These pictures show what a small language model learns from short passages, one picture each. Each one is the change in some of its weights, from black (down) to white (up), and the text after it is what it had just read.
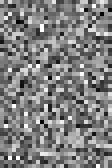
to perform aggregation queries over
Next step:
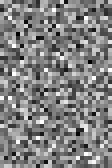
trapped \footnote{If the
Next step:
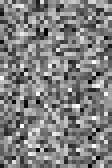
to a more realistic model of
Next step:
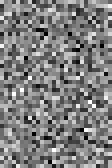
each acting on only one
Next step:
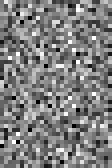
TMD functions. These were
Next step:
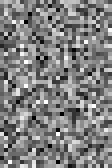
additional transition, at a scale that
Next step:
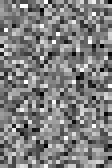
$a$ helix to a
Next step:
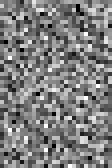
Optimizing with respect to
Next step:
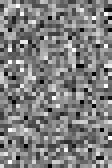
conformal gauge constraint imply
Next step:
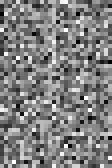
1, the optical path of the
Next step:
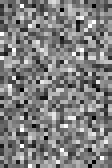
are epistemic,
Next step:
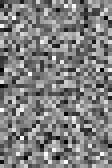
\begin{equation} 2 a
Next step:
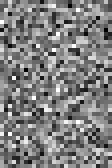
of this paper (but see
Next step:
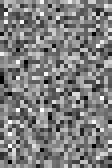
class of perturbations. To
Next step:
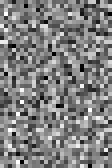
breaks the initial equilibrium,
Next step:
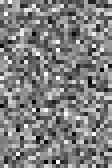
tasks will finish at the
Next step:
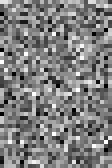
between highly obscured systems
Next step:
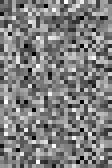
induce partisan
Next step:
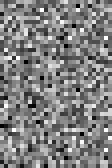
dex/kpc and
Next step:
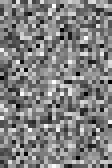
the model. The transport of the
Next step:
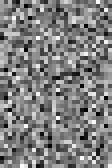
simplified version that considers
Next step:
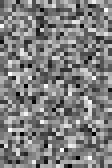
a comparison with the values calculated in
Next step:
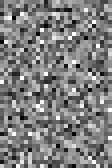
graph unitary group approach.
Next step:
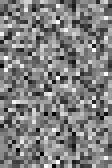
resonance and lighter than
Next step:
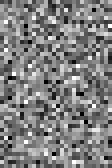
their best-fit redshifts and
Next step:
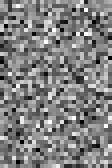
the D-wave of
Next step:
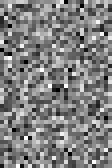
Ar+Sc interactions. More
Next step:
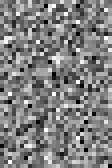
To the right there was a
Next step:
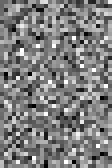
$D^0$ decay
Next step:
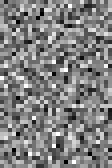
the resonant frequency of each of
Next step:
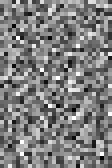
the choice of reference mass equal to
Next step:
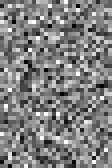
deformations as well.
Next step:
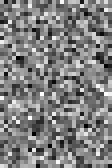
As a conclusion we state that
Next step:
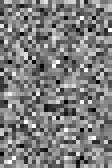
{arXiv}, eprint
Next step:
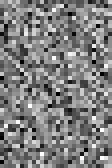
information based model selection. More
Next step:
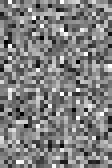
C. Shannon developed his
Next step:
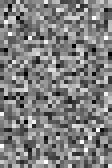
bonds which are essential for
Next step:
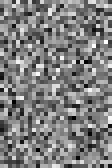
the DW at an intermediate
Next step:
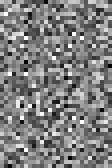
allows to treat every factor
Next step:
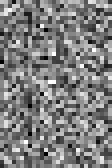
can be translated into an
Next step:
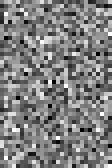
0.2cm These questions
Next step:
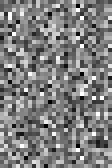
drop state appear to be independent
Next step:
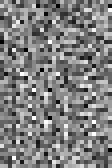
for the PA, which
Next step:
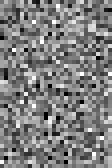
fit of PTAs to the
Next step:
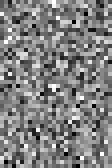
logarithmic corrections then
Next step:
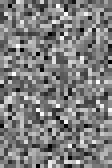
or any value between 0 and
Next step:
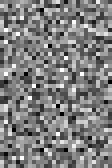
bosonic propagator and only
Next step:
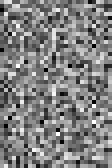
potential barrier, and
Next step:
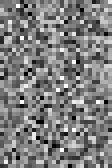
Ricci scalar with respect to
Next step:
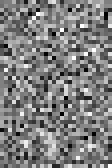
while the bulge is also
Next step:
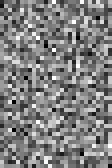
examples of galactic
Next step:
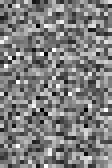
(4) was taken from
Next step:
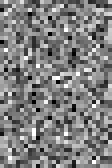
string issue is that of what
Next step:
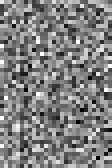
we verify the analytical predictions
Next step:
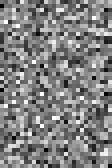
brown dwarf.
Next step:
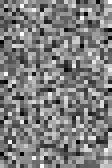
Soc. Jpn.
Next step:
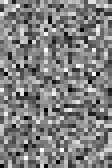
become important in the presence of magnetic
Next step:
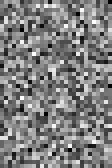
on a $k$-way distribution
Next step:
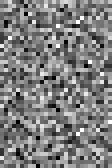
secondary. Indeed,
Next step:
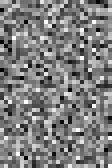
mounted between the two
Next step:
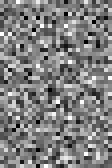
factors. Thus our model will be
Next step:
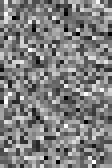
to maintain Strouhal
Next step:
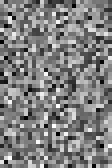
from momentum space to impact parameter
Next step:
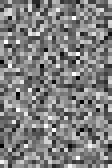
Both the left-hand
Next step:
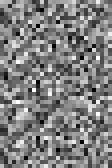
and is accessible by a
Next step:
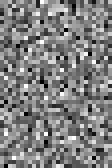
stimulating discussions and
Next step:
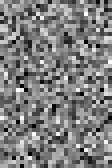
be quantum inconsistent in
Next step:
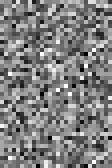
the summation is over the first
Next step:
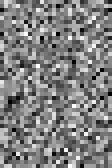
analytic treatment of the
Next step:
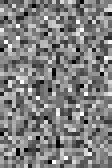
In this case inequalities
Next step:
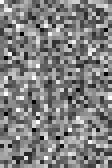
will not need the full details of
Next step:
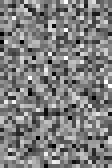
1000$ GeV which is far
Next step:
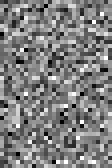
loop $V_R$ value
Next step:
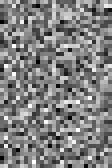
U, and with that the bright
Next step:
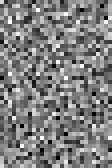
in the LG. Let us
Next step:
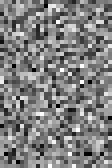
to the real part of dynamic
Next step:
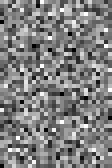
site moments. This could
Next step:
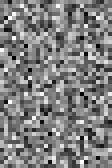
relied on simulated tasks
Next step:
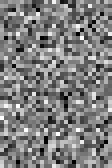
high level of configurability and
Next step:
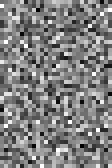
trees. When trees are
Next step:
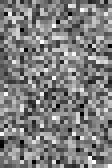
training set comprised 88
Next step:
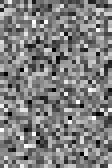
There is again a clear
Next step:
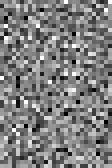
Riga experiment the calculation is
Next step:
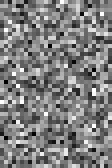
electronegative contamination level and
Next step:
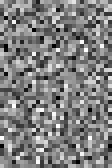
in the past decade has
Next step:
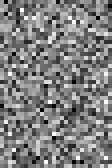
the help of oriented
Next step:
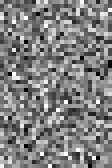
of the most important stereo
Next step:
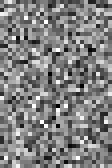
It does not apply in the same
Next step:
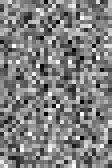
sources and the compatibility of
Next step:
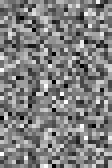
must have had cballot
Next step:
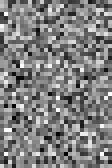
through the renormalization of
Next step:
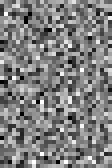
well for the data. Within
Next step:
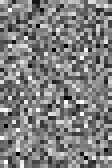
is mostly made up of
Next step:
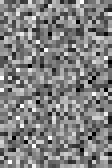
In the first design (left flow
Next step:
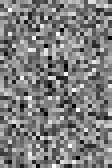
corresponds to the CS action for
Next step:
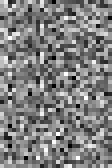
can then be compared to the known
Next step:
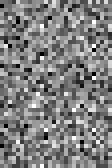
imaginary phonon modes
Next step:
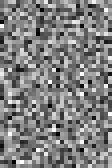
a domain decomposition with a
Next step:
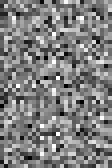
clusters, etc.), the
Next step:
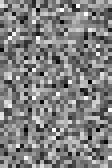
meshes show a better performance
